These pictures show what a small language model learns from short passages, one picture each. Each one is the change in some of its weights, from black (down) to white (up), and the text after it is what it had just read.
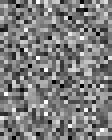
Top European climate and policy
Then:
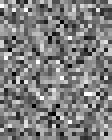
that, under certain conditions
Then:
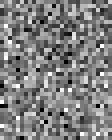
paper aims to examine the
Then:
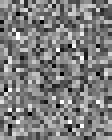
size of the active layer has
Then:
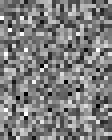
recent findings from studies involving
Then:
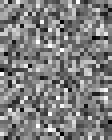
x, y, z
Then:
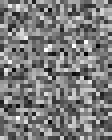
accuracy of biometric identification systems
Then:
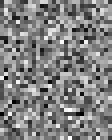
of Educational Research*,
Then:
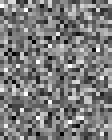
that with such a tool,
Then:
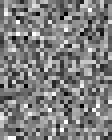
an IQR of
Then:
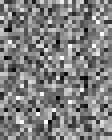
society. A number of crucial
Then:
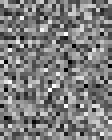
database is unique in
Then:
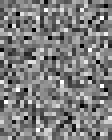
neurological change
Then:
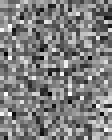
The authors’ implementation of
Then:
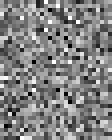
fatal (Dela
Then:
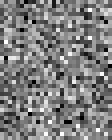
increase of the fracture
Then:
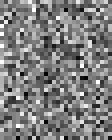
for their own needs. To
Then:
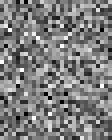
most participants on smoking is
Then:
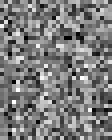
to their structural efficiency,
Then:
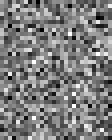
returning to paid
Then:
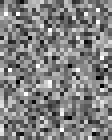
a great window of
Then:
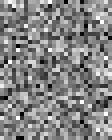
has the choice out of
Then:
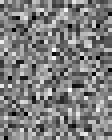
Chem. Commun.*,
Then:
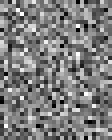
and patterns offered as
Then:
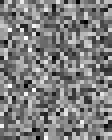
subjective availability of
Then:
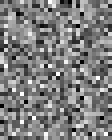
and minority communities in
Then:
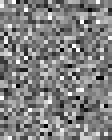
is observed that the output voltage
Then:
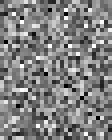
D(L)$. Therefore
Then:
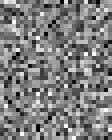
eight *C.
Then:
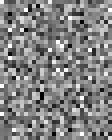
students who are absence less
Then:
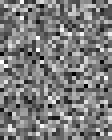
formation does not take place.
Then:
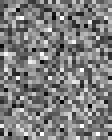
of the pepsin
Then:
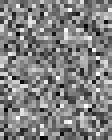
the development of tailored
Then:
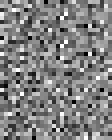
a labile state. The
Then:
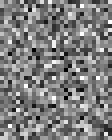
going to create an open
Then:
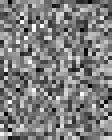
and non-observable
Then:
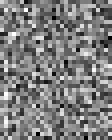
difficulties and among the most
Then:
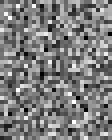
authorize performance of this project
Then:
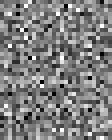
linked to grants in
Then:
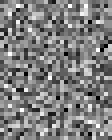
industry is undergoing
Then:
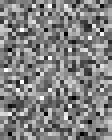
its users. [10,
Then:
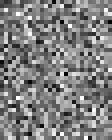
and Pagotto
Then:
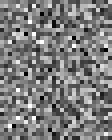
building materials in the
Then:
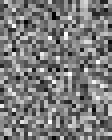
Plotinus in
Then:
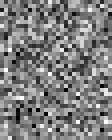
a power system. The mentioned
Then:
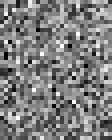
from these confidential
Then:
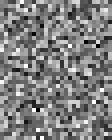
applications development. Other early
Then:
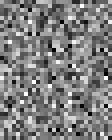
community building are less
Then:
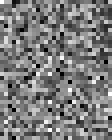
The recommended dose of
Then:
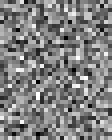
economic crises. This
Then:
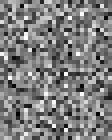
shows Pb^{II}
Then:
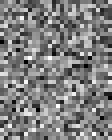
two ways, one for
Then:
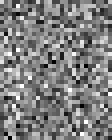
original work is properly
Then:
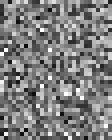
in their functionality and
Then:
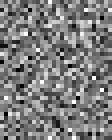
a mixture of these methods
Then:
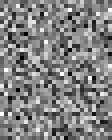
the approval of a
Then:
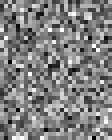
tissues. A relatively
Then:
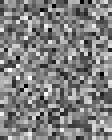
Her work focuses on
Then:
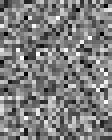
disease in Yemen have
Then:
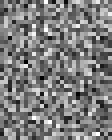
time and they claim
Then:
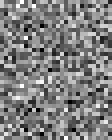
pattern development. In our
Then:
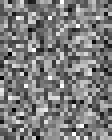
urban settings,
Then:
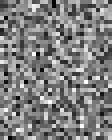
into three variables which are
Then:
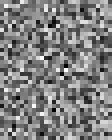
general data archiving practices and
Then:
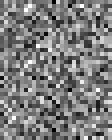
than heat stress at throughout
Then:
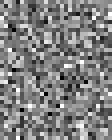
Finally, the patient
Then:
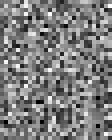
of the music and
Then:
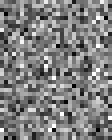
A functional block diagram
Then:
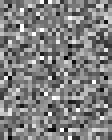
about development projects [10],
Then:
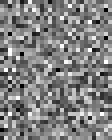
will be recruited from
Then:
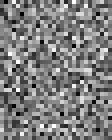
Building concentration calculated
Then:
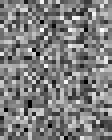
analysis toolbox, while
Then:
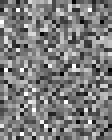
of the Twelfth
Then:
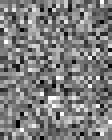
they have no conflict of
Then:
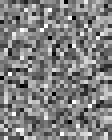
distance centers of the three
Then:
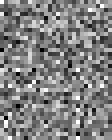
dynamic is much faster.
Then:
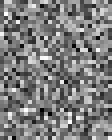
of integrating traditional practices within
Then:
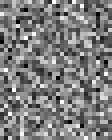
taken in the titration
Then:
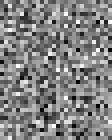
to have knee operation
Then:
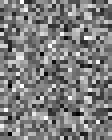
investigation as practical retention
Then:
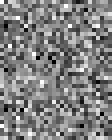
academic office, the
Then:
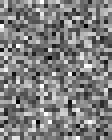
given input values for left,
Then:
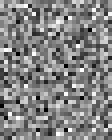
(ML) and
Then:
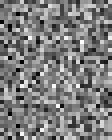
cells, and CO₂
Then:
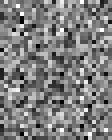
MEMSs and
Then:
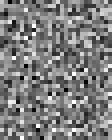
adaptation projects (see
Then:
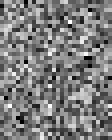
2 parts of coir
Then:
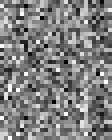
So it is possible to select
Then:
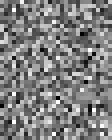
²) Male
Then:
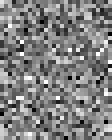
It acts a lot
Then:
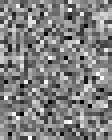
the choice of the type
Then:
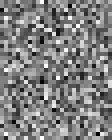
Pregnant Women
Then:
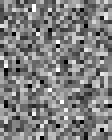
up to 60%, with
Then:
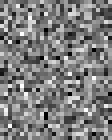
the subjects was used to
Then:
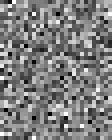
survey response (y)
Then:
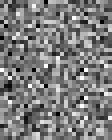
carbon dioxide and
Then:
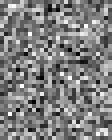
surface increases enemies.
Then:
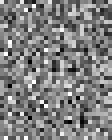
greater number of the respondents agree
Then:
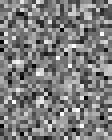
content and accuracy of their
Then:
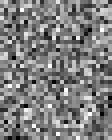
Planets" -
